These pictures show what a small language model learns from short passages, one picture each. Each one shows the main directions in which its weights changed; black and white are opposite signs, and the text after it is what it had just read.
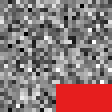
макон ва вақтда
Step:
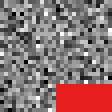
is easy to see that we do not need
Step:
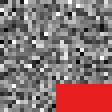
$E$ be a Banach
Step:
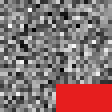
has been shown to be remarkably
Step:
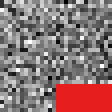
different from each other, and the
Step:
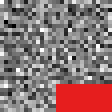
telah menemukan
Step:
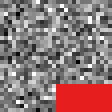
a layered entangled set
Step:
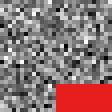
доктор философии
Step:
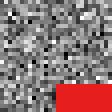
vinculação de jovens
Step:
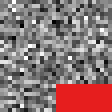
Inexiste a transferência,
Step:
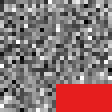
if the matrix $\mu$ of
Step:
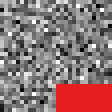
used is through the Asset Based
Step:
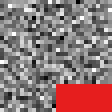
the identity map of $Q$, so we
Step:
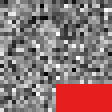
that our upper estimate is optimal.}
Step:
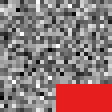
P., Söylemez
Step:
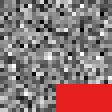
climatic conditions of the oasis
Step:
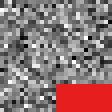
shown in Figure $1$. Dotted
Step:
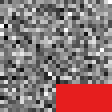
X$, defines the {\it
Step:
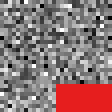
26 Teacher: Ja,
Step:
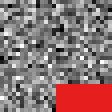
TCDO} We wish to
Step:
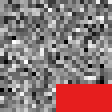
असते ते
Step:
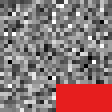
On $\R^4$ the spin
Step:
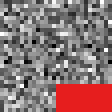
process. Key words:
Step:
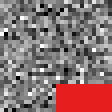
at least one LCE vanishes if
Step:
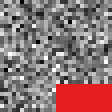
bijective on the underlying sets,
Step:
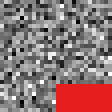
1. Zamonaviy
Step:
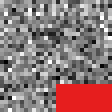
and B. Russo proved in
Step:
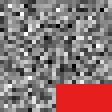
фон Неймана о
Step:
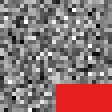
енциклопедія /
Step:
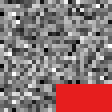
\Xi$ such that \[
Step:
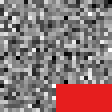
Normals (z)&
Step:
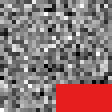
uzoq muddat yer
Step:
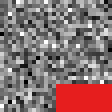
{\small Ru\dj era
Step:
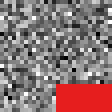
Como tinha grande
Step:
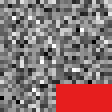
\ref{GN}. The result of
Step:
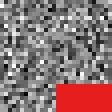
on $(M,\omega)$. Let
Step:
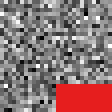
(\ref{niceidentity}) now
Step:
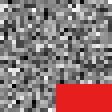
L is a locked subset of
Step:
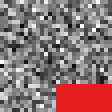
exclui o das pessoas,
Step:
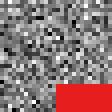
meningkat tinggi pasti
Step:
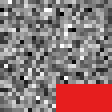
circle clockwise, we obtain a linear
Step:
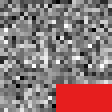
através de questionários
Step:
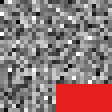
for quasi-periodic
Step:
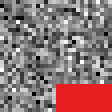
of the form $(X,X)$ or
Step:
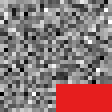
$r$ as a suffix gives
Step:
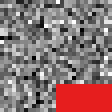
su inimitable celo
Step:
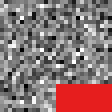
Zero, zamonaviy
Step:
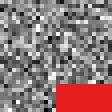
have a constant scalar curvature metric with
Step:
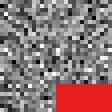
the Bessel function as the base
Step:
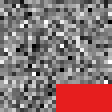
the stable region. At the
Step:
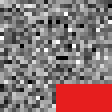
a \emph{re-labeling}
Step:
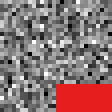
kompleksligini oshiradi.
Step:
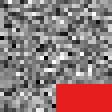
a ESICUBA. La
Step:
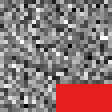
we have classified the CQG
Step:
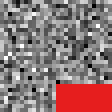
va boshqa jihatlardan
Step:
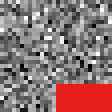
desarrollo rural más
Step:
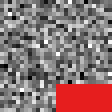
obligado a establecer una
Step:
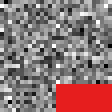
em crianças graves e não
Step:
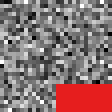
jaqsı bolsa,
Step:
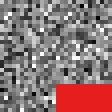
das empresas e de como elas
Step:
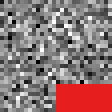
bidim ku be dar
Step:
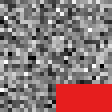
open question, whether metric
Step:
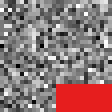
se tornado comum no nosso
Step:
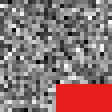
their environment, and
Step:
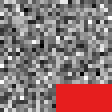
tufayli ildiz
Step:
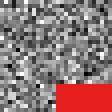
an integral part of ensuring the
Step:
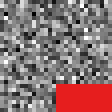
Its generating function takes the form
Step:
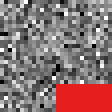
ferrovias, navios
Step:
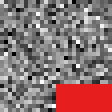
es la supresión de la
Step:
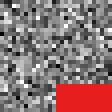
it in this section, since it gives
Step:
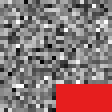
uning ruhiyatida
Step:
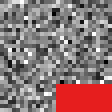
brindada por el
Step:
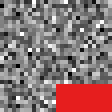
Niyazi Mehdi,
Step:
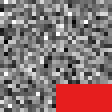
que se evidencian en sus
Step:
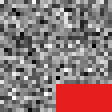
by the education office of
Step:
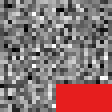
Peri Mirim para o
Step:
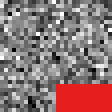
Rosmarínico) A
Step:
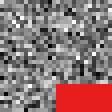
epimorphism $\kappa \colon T
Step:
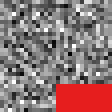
Умаров, Э.
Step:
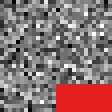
cost of classification stations and the
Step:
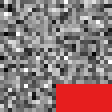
Y. ORCID:
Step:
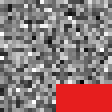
bir şekilde
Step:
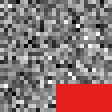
de multiplicação das informações
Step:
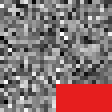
region, when non-empty, is
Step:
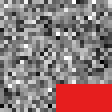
by grafting two polymers
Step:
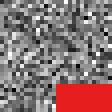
determined by $\alpha_i \leq
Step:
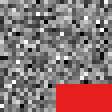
\centering \begin{tabular}{ll}
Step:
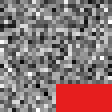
"; puts -nonewline
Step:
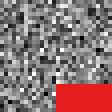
door te zoeken naar
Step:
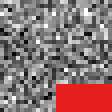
a line and draw an arc between
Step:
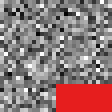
распределением с
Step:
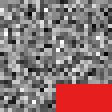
intermixing of colossal
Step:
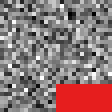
\mathcal{R}(y): y
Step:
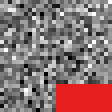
with a high degree of accuracy.
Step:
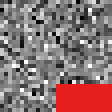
the same matrix $M_2$ and
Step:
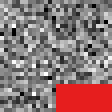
solidarité. - ❖
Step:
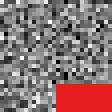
of equations. This is true in particular
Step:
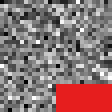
words, we have for any
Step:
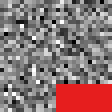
in lane $i$. For
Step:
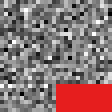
a profesorilor din
